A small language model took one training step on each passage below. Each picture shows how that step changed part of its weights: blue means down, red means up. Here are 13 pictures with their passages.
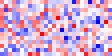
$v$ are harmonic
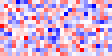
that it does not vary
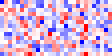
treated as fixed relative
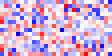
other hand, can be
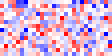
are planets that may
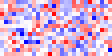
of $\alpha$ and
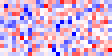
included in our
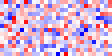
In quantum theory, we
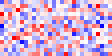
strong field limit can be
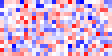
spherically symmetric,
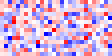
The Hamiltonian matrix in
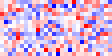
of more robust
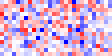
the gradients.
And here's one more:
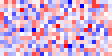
in the above table
